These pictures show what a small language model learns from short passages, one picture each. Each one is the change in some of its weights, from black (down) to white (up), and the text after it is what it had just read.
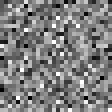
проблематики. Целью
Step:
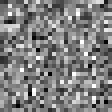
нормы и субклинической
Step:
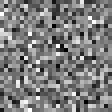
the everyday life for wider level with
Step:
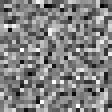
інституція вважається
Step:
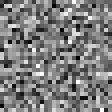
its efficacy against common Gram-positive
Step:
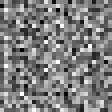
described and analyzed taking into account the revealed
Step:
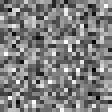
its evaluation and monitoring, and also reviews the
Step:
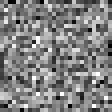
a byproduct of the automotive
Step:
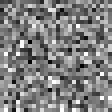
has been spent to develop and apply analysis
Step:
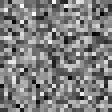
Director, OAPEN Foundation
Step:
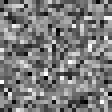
hyperboloid. The particular mirror
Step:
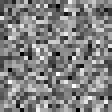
the consumer behavior of China tourists in
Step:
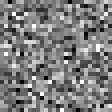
but a matter of societal importance. In parallel
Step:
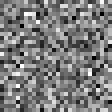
Saturation effect at small $x$ will
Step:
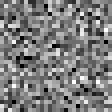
$n > 241$.* Note that while
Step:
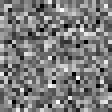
those that have much stronger power than the
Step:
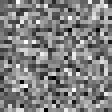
in public discourse. Expanding on
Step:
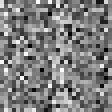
В.А. Масловой,
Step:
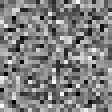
of adversity intelligence consist of: i)
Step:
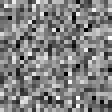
Narwi na skraju
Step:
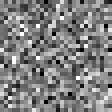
natyrë (rafting,
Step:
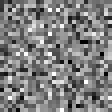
was found to be quasi-linear, and
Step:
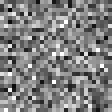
be done through the development of infrastructure, public open
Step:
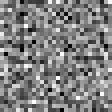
equivalently \be \left( {}^\circ
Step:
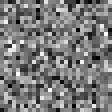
of the Greek-Cypriot
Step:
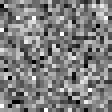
If transitions to a sterile neutrino are
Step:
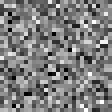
different realizations each to obtain the percolation
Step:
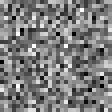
\citet{Widrow2014} used a
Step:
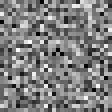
chemical compounds of *Aspergillus
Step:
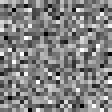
&\sim \mathbf{\mathcal{B}}
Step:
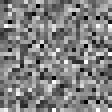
виндикация юзасидан
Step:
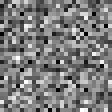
clients to less financial involvement in
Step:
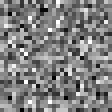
to generate 802.11b transmissions by
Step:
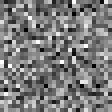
discussions during the conference, as well as
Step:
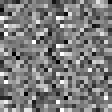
digital infrastructure strongly influence access to digital financial services,
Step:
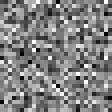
трудовими краще для
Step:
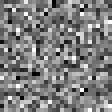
groups are indicated in front of the
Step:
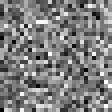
all fist class constraints will be denoted
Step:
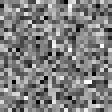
volunteers of the study. A total
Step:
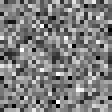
incluidos en las actividades, la
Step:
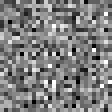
batch size of 32 recordings
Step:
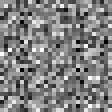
رشک و وزیدن،
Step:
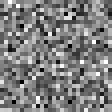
apoyar el diseño de paquetes
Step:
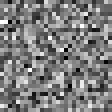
of 2.5 respectively. Similarly, the
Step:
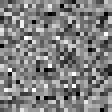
SINGH, *Indian J.
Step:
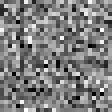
one such component from the remainder of the
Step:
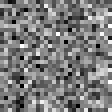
to trade in upward and downward
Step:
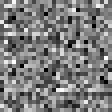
SDSS spectograph. Radio and
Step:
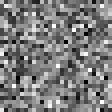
secondary ligand HQ and one of the
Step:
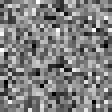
ha documentado un total de 211
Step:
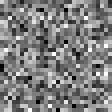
program delivered using lecture method and
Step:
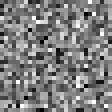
the recipient, the error message should
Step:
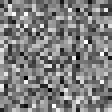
– sementes embebidas em
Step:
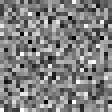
interesting to note here that the CN SNe
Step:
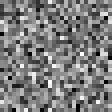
when the density variations are taken into account.
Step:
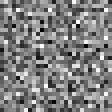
inverse can be decomposed into the
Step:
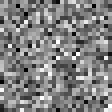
taqdim etilayotgan elektron davlat
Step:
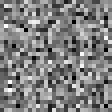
position of the interface, we use here a classical
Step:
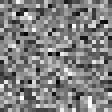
in schools and universities. The
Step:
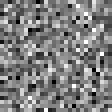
of a plateau in the thermal Hall
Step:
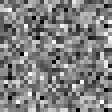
daily intake levels established by the
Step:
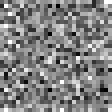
O'zbekiston Respublikasi Prezidentining
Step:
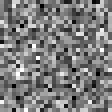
list of the local events. The partner will
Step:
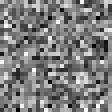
150 cm/min, a welding voltage
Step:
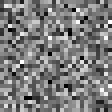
another speech that is not present in the novel,
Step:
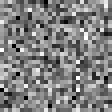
conserved quantity $l_1 \equiv
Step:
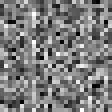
realistic model of RFI at
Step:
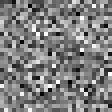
that there is more rain in winter.
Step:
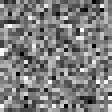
administered to a sample of 125
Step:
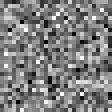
diagnosis. Siydik chiqarish
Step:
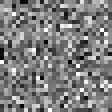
radioactively tagged with mercury
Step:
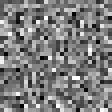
of millimeter-sized particles is expected
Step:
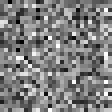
of flow regime is needed in order to select
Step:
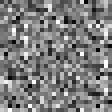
aims to determine whether a sample has a normal
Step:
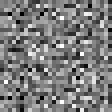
an additional cost and time loss for businesses.
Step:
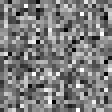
and glucose metabolism.
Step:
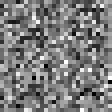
resonant or non-resonant production via
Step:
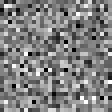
as one of the most important areas in management practices
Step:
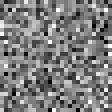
analysis due to stratigraphic mixing that
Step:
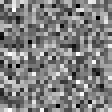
Pristine GQD properties have been
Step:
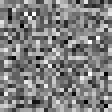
rate at present of asymmetric dark matter,
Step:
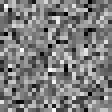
Numerically, a one standard deviation increase
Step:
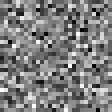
in ambient wind speed, the vortex encounter
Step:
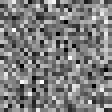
t^p$ produces $r =
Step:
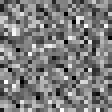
technology provides services with enhanced quality and high data
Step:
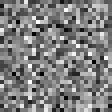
the water shortages during summer gives the
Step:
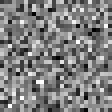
1-3. Infrared spectra of
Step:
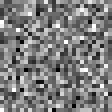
elements of the RIXS process in the
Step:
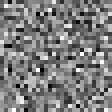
Bessel $B$-band filter which provides
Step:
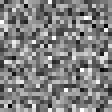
points. In the inset, these differences are
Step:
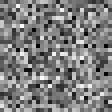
Among the exposed subjects, a subgroup
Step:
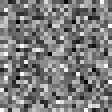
of Management of Social and Economic Development of the
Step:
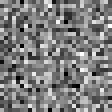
all participants. All anthropometry was significantly
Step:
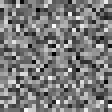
available from the corresponding author on reasonable request
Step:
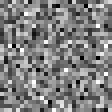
jets reconstructed in this analysis, the
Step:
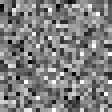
investigator sites is one of the most crucial parts
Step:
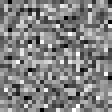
and Recall Comparative Analysis Metrics
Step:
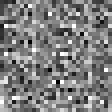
creativity, critical thinking, learning
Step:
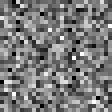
State of the art. *IEEE transactions on
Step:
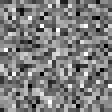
heroes of masterpieces live
